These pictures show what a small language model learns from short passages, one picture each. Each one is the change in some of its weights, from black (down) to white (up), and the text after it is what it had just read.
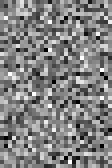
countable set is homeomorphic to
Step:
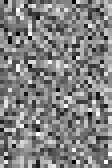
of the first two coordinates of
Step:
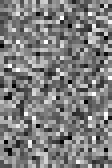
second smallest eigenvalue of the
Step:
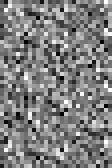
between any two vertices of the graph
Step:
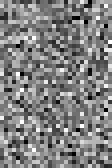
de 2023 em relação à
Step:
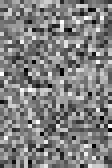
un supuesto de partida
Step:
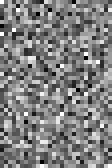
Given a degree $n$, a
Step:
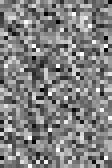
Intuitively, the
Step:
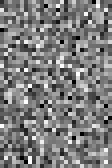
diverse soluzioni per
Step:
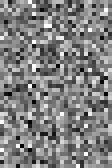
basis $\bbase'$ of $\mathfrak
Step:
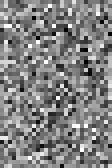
tidak selalu sejalan dengan
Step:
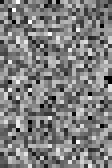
to the disk. On the other
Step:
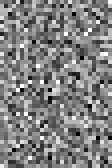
сделок, а
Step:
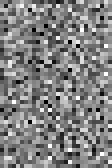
an alternative approach was
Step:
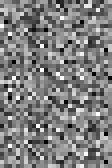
and then $M \proje
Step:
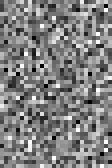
Thus, it can be said that
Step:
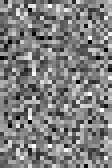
of the Hecke algebra of
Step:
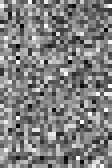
til ko'nikmalarini,
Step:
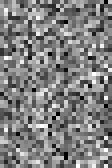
umumiy holda moda va
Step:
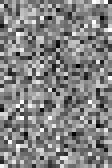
os critérios de
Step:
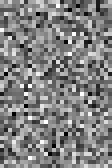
la publicación así como
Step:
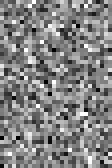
Source : Issus de
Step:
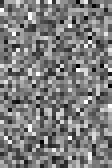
ha permitido el
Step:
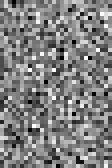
время защитного
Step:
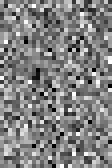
$\xi $.In these results,
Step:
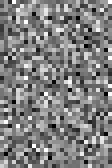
with large-scale wind
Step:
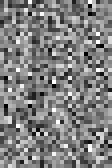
noted that the gut
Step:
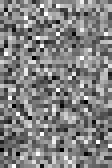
respects. The {first}
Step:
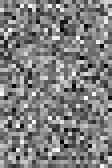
and Lebesgue's
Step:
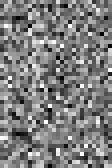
di karate americano che
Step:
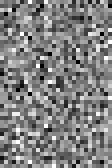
of ground states.
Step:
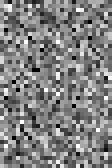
the following way: \sm
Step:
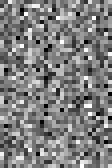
MarObsSys è
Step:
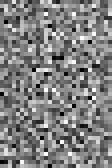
\else \hskip
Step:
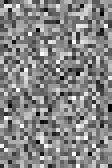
$\bar \M$, and let
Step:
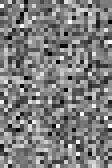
carreira, aliou a
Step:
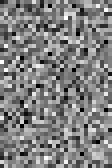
área. Por otro
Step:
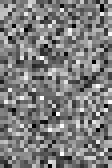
approach would be to define a notion
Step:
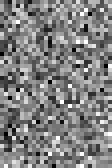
in \cite{Ch17}
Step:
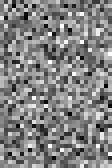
Historic Puerto
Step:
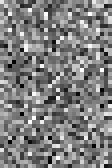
o ensino médio
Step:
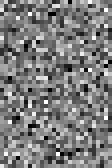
suvga to‘yinish
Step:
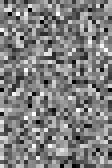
the performance of CDAnet
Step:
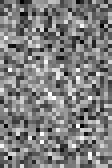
davlat tomonidan maosh
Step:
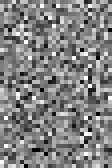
Since $\cU_s\subseteq
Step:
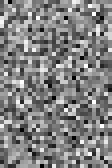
method identifiers without risk
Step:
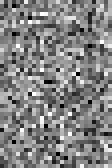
quotient map and canonical maps are
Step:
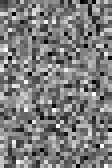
el panorama docente
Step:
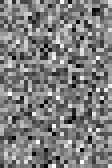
part, the results being discussed are
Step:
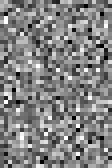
say that a substitution tiling
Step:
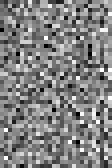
set of graph homomorphisms from
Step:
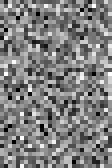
of these models are simply based on
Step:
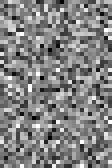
e técnicos
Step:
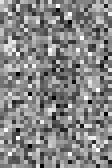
deya til vositalarini
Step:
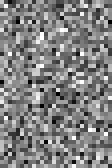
va qalandarlar bilan
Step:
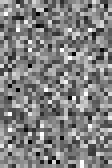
proved. \subsection{What about
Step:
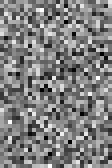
qilib, oliy
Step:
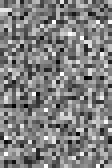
неравенства доходов в
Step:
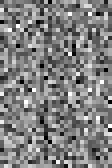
Bramante había realizado
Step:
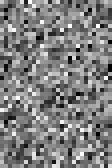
sudorífico usam
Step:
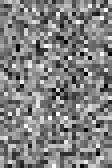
holda amaliy egallash
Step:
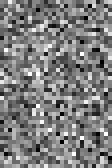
mora pronaći
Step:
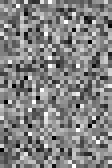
\bar \delta_{\alpha}
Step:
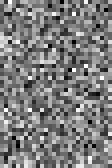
Так, описывая
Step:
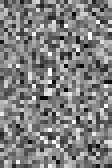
в Законе
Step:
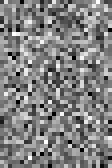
this leads to a concise
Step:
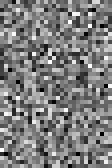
zu Black-out oder
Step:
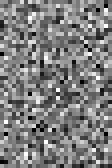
ochiq va kuchli
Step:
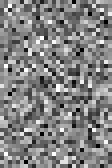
for all $\alpha,\beta\in
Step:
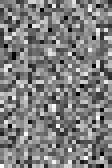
becerileri veya
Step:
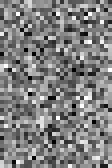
Mathematica) makes exact integer
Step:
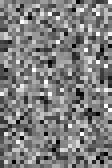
(Argentina). I.
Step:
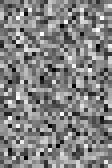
we use the FTA to get
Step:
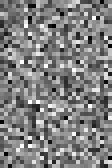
a la recaída,
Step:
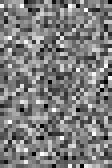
obteve-se no
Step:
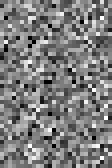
d'analyse on
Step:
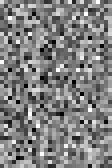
to show the importance of
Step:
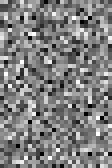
grid level. \par The following
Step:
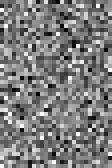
ve diğer dijital
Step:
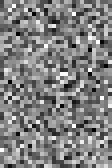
$Y$ carried in the
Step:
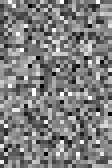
grande importância para
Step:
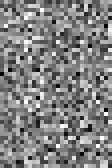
identificação racial é
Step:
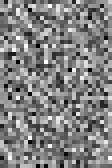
of the form \begin{equation*}
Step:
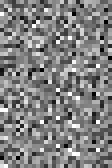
para que suas ideias
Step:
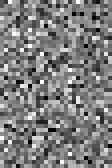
V., Barsukov,
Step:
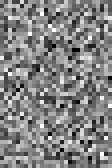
$X-\Sigma(X)$ is
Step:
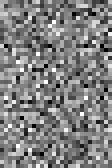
Україні є
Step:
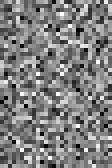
Correlação entre a
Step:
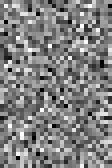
we describe the discrete--time
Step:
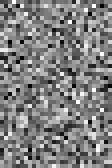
on \ M$$ *for some
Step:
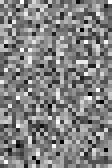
that the galaxies of
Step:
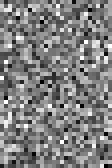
the bound over the other set. If
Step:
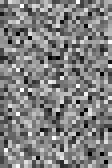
of a matrix. For any order
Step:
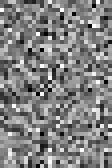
e despertar nos alunos
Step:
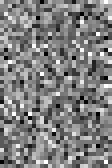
there exists $\phi\in
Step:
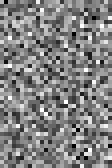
generalization, system method. Together
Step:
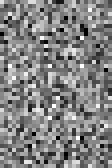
yillik o‘t
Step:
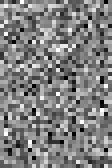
congruence classes of
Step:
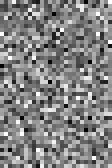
direito da personalidade,
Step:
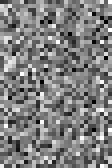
terms}) together with $
